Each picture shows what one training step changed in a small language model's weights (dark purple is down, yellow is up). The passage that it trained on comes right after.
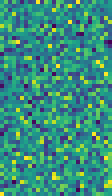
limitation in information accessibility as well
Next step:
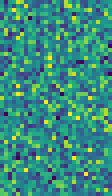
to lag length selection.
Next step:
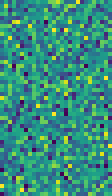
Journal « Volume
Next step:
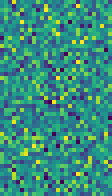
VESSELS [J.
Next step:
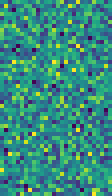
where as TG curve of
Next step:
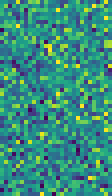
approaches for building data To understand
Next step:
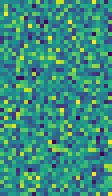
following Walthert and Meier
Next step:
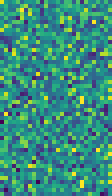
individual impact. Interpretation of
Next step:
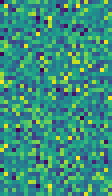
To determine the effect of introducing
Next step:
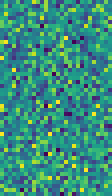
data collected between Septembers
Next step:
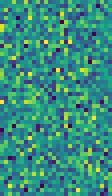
m (EL). On the
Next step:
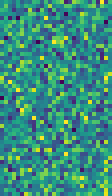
global, covering all the
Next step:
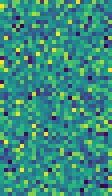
study was designed to examine the
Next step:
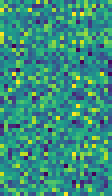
significant attention in various fields including
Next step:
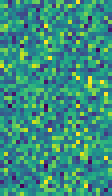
and spatial patterns of
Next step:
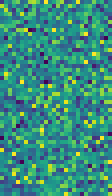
students' handwriting readiness.
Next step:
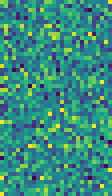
automatisering alternatieven
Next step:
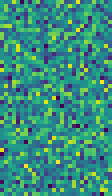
the meta-loss in such a
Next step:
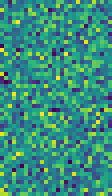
Phys. Rev. A)
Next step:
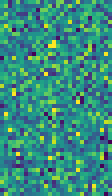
and aspect (right)
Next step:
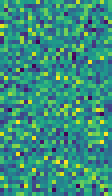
or discontinuation of such
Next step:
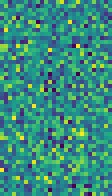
at the end of the article.
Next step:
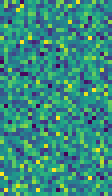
to assist real-time
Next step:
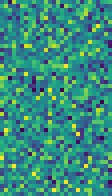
(1996) analysis revealed
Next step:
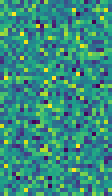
characters done through religious
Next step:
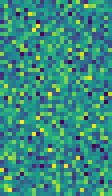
in Figure 1. It need to be
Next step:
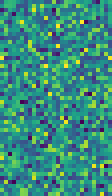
of Creative Commons Attribution
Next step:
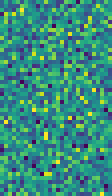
not sprout unless they
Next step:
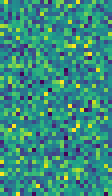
hardware architecture can
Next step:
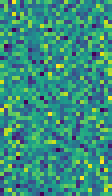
Access for their funded publications for
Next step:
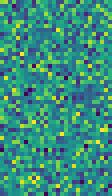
smooth $V(x)$ and
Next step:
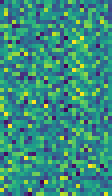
School of Education,
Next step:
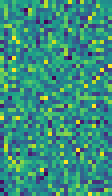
cells were served as control that did
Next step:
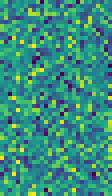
application. Keywords:
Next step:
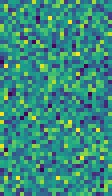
It is observed that increasing channel
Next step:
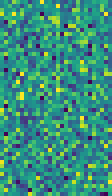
and GAM modelling) were
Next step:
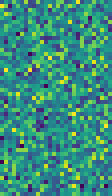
was used as a baseline when
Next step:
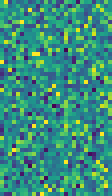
resulted in improved mobility
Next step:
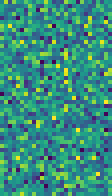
supervised by students, whereas
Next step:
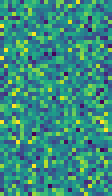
people in more places and in more
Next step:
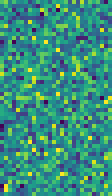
detailed information on 390 each individual
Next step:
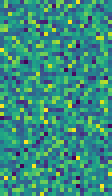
of what polycentric development
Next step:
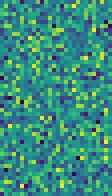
most of the time. Moreover
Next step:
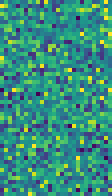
development and efficiency for enhancing
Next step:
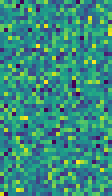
decade (Hitchmough et
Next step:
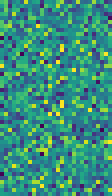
cement content C = 450
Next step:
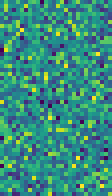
language is kept, changed or
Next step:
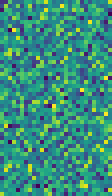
functions of women are
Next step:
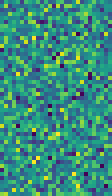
of the FitSM standards
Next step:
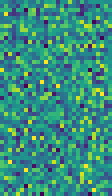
AHP-based multi criteria
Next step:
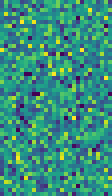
Metrics of profitability
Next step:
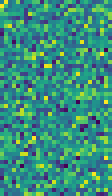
analysis of environmental, economic and sociological
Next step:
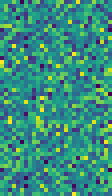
the information was taken.
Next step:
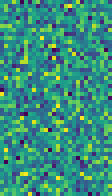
therapeutic strategies according to
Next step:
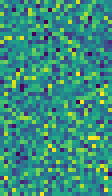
see what is the aim of
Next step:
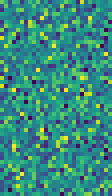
for the aircraft to operate
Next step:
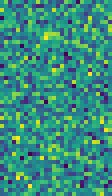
finally a great work environment.
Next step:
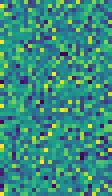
was numerically evaluated over different time
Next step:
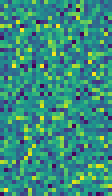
world, with the USA leading
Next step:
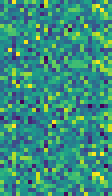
Europe research and innovation programme
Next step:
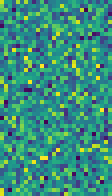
also designed for those who want to
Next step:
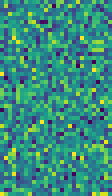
of the athletes did
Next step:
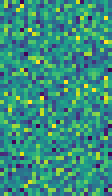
to detect these objects using different models
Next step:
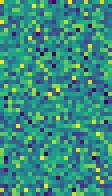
generations to be enjoyed.
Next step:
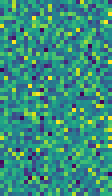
other words, there have been sustained
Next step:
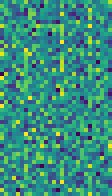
B. C. HALDAR,
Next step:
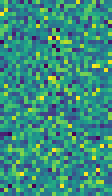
stings. Leaf
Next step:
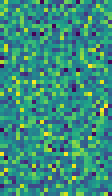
actual $\mathbf{s}_0$
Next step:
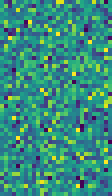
with three to ten years of teaching
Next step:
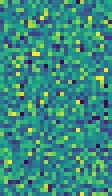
for the determination of the H5
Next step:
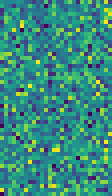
the lesson when the written work
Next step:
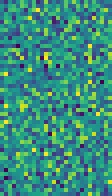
microgrooves on a surface of
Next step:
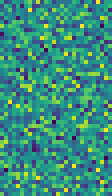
quite differently. With
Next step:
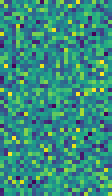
parts of the plant have been used
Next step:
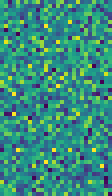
and steroids anymore.
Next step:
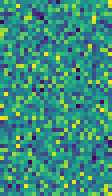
higher pressures (more than 70
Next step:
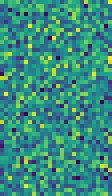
female (cm)
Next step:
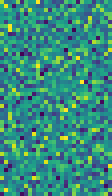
integrated with an abnormal condition
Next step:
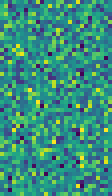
is transformed into multiple feature
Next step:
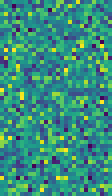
be rewarding for a better
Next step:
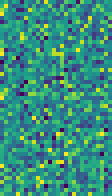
medical information, the timing of
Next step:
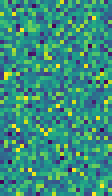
suggested as a future step to
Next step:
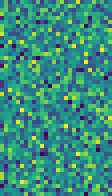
y_i \in X$ and
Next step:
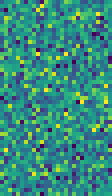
in patients with preterm premature
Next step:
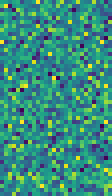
will be carried out in one year.
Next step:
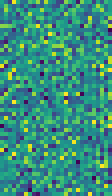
policy (Yamakov,
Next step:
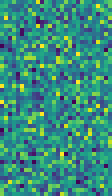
rate of D^* activation
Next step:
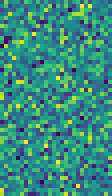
of LDI-TOF
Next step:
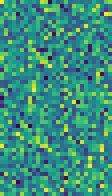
of clinical experiments
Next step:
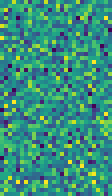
member of the target group
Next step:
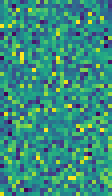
additional direction is to study the
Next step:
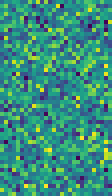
following: (i) positive and significant relationship
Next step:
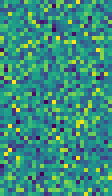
of members Negative
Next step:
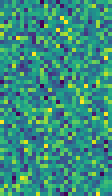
time-varying delays by
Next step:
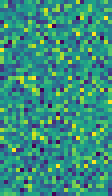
from the nerve cords,
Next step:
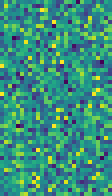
just transition and skills programme
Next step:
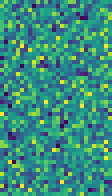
relates to SASTRA is
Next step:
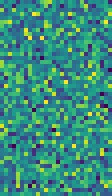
waveform and spectral
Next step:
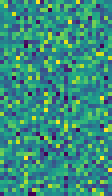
synthesized and characterized by
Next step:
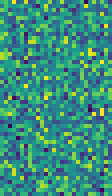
review The five profiles presented
